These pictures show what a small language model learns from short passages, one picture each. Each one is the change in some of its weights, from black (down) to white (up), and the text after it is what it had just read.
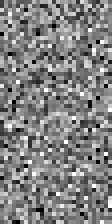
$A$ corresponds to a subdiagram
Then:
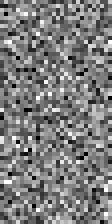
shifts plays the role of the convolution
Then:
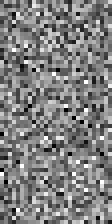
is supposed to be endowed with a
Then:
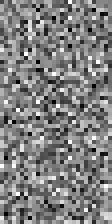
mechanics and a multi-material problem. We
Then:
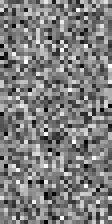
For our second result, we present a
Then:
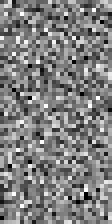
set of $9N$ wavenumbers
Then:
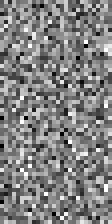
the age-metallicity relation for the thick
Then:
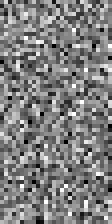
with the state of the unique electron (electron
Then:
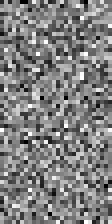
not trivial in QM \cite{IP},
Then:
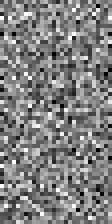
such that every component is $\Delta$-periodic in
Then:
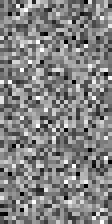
matrix analogue of this notion, one needs to
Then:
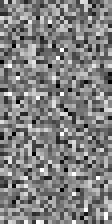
in the I-V curve, similar to the
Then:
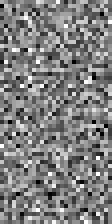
by a family of Fredholm operators
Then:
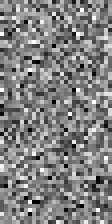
estimator (HBEE) to anisotropic
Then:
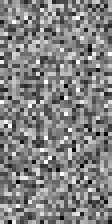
is saturated in $W_2$ if
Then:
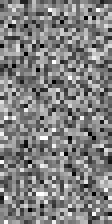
an extended noncommutative gauge symmetry. This has been recently
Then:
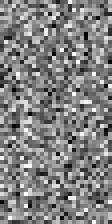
a single data point from the offender
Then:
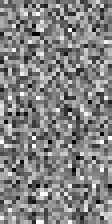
decreasing modulus, with the usual convention (see
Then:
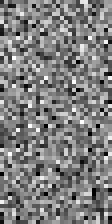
field mode $F$ can evolve in the
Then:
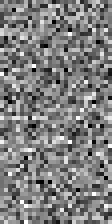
presents a valuable teaching tool to explain
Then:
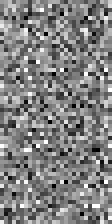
quadrature without injecting spontaneous
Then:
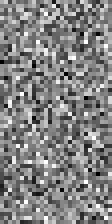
for the diagonal part of the density matrix gives
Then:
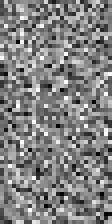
likely to interact with CMB photons over
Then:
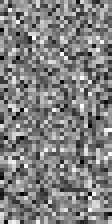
position and velocity in three-dimensional Euclidean space,
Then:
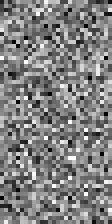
\gamma_a \end{array}
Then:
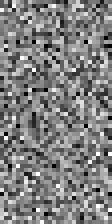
segmentation the energy functional finds the form
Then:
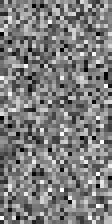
the magnetic field. On the other hand, the
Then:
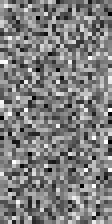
$\R^{n}$. Then there exists
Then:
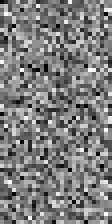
to thank M. Yamashiro
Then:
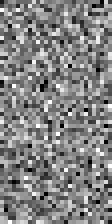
Newton constant $G_d$ from bulk
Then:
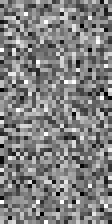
1 - \cos 2\theta_m
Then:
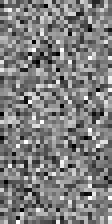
$\star$-algebra. The basic building blocks
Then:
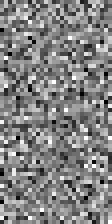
proposed algorithm in parametric programs arising
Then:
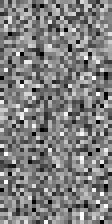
the masses of light quarks are of the order
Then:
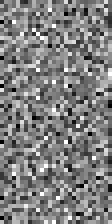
unique positive root is the short simple root
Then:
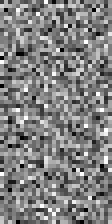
also present preliminary results of renormalization factors for
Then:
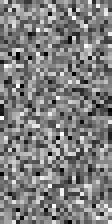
and therefore $\Delta/H$ assuming vertical
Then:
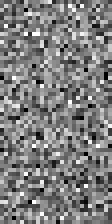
The first main result of this study is that the
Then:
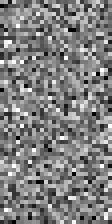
function at high redshifts, however often finding a
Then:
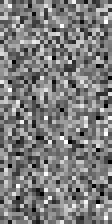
measurements show that the unit cell of the
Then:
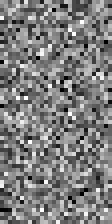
stock decreases housing services
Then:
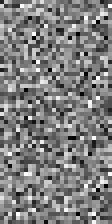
Haar measure $d\mu(g)$.
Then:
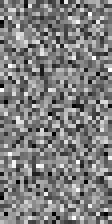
terminology, we immediately have the following result.
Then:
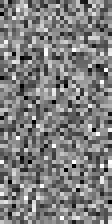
selection are described in Section 3. The details of
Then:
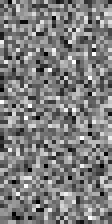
mass derived from super-profiles in Section
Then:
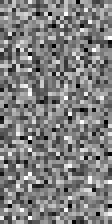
a light-fermion loop inside a photon
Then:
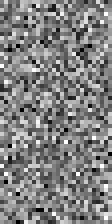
excitations about a constant curvature background can be associated
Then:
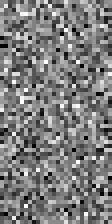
example will be taken to show this singular case.
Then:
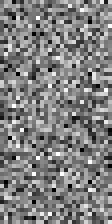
the corresponding $V_{eff}$ who is either
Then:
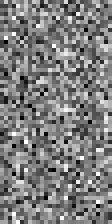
variance. Here it is only known that the distribution
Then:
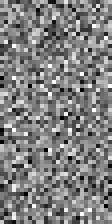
it is easy to see that if each
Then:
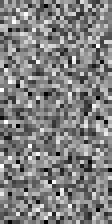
pdf with variance $\sigma^2$ and
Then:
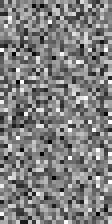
the feedback gain. The error dynamics can thus be
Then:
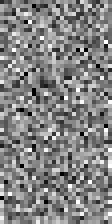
MCF is valuable when issuing binary
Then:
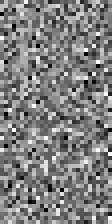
how absolute actualization, say by real hidden
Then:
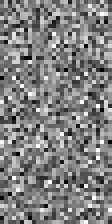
this fashion are, for each
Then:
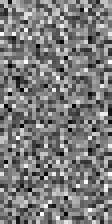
to confirm the physical results. The initial
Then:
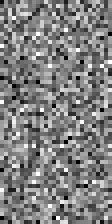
approach was considered for dynamic inverse problems using generalized
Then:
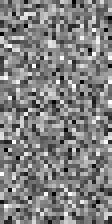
(recall that $\la_0 =
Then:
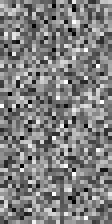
clearly generalizes \eqref{mmm}.
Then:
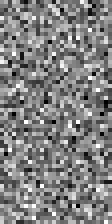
in and non-Abelian strings develop in
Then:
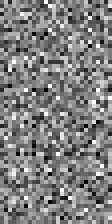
use the % thebibliography environment. %
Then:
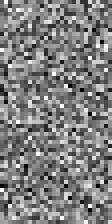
of more coupled channels. The other probabilities,
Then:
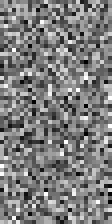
issues will be addressed within quenched
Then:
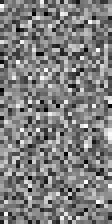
gives the Bekenstein-Hawking
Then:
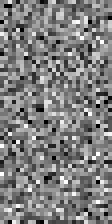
tendency of $Gu^H$ is
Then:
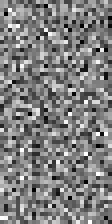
construct a combination of the two descriptors into
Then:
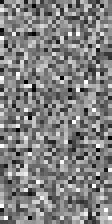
X$. Observe, however, that the proof
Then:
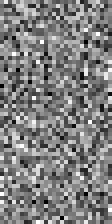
bias and variance from scale readings, liquid
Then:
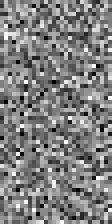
those encountered during training.
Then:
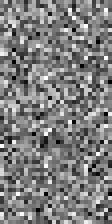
and $N_5$ in Figure
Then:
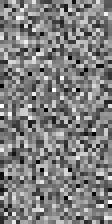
alone can successfully describe the observed peak
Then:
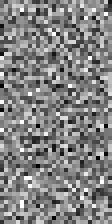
cascades for a given clique using
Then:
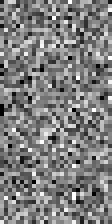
4, 6)$. \enl \Proof Since
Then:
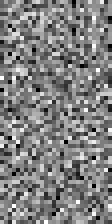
(when $m$ is odd). But,
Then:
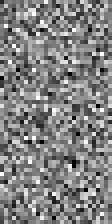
However, we find an almost constant ratio in
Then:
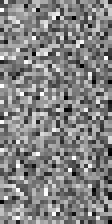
regular for $a$=0, 1 but
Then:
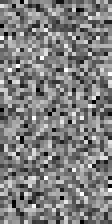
map $Bi:BT \to BG$
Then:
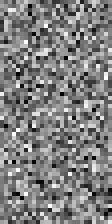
knot). Since a two bridge link has
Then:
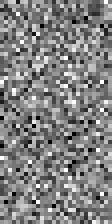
feasibility ineq} \end{equation}
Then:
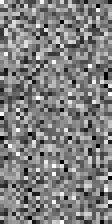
observed. The metallicity jump, then, can
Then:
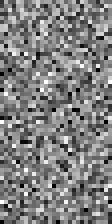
times are geometric and $Q$-learning's
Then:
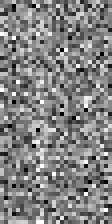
University, P.O. Box No.
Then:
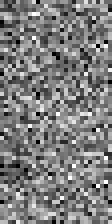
Videos & 58 & NB &
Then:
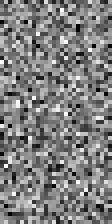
have been added to the small-scale tractor
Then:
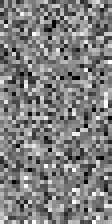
our first main result we establish an estimate from below
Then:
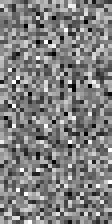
a partial order then we may take \re{}
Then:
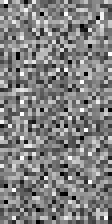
clearly diverges. In this case we can no
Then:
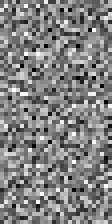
study proposes two heuristic techniques,
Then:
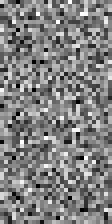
the Schr\"odinger equation becomes \bn
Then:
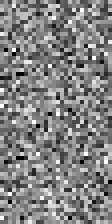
a class of JT gravity solutions are related to
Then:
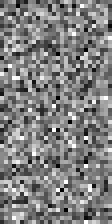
real-valued function, \bee \overline
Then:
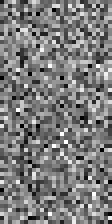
integration can be performed. The first step is
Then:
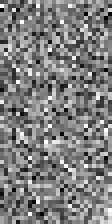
the IDOX/Estane
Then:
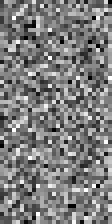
kt$ --- ядро
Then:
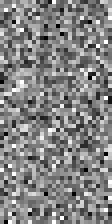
Teile, werden wir \[
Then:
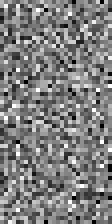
\end{lemma} Note that, by the
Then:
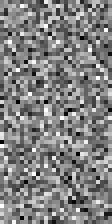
be considered equally good for $s\geq
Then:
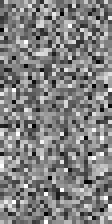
kinds of models teach each other so that
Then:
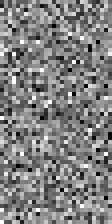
$N_2$ admits, according to
